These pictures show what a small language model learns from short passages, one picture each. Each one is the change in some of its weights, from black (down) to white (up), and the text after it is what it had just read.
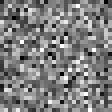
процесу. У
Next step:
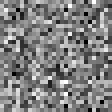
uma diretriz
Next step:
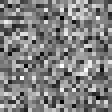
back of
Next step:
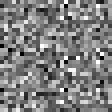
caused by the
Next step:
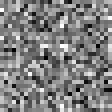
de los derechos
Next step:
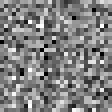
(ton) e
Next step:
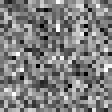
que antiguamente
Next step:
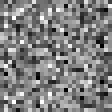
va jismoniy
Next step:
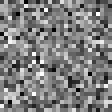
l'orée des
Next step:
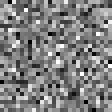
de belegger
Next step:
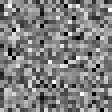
and outcomes.
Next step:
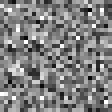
un quart des
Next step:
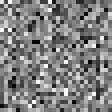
ise LSD
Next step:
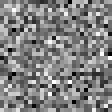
que sucede
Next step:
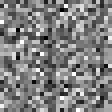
asarida yosh
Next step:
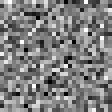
за рахунок
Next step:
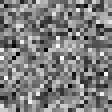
G., Bars
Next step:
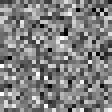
yer osti
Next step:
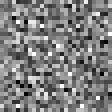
Bu raqamlar
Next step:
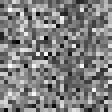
de wereld
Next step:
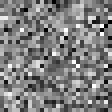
falta de
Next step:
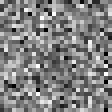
de docentes que
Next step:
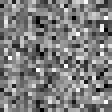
action. 2.
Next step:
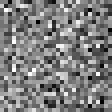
organizatsiy v
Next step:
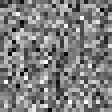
of educating the
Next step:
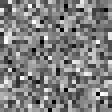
This makes
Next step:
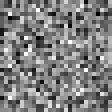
siempre en
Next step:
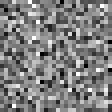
antese foram
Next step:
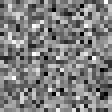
– moderate,
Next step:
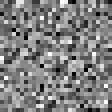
zu Gemüte
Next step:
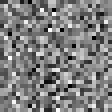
2м) на
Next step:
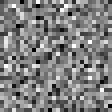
IPS siswa
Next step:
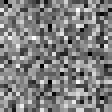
evaluación y
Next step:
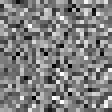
страны в
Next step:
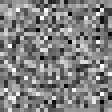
il y'a le
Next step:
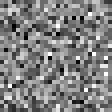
einen Anteil
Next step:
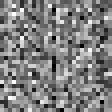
la masă, în
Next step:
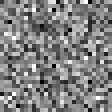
que para todo
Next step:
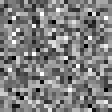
nu rezultă
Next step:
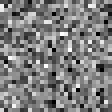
turli xil
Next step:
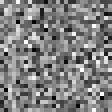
de peces de
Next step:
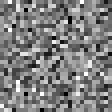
этом в
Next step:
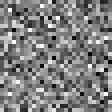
identifice o
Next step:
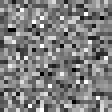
das letras)
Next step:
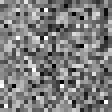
Godet y
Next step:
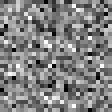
de la construcción
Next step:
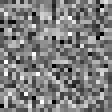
Elles sont la
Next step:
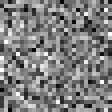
principles and
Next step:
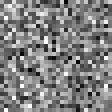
entre profissionais
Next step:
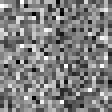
در پایداری
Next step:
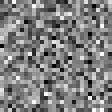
и технологии
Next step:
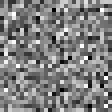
no trecho que
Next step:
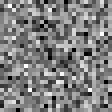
de dados. 4
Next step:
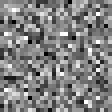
en el que tiene
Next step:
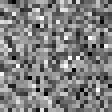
ve kazanç
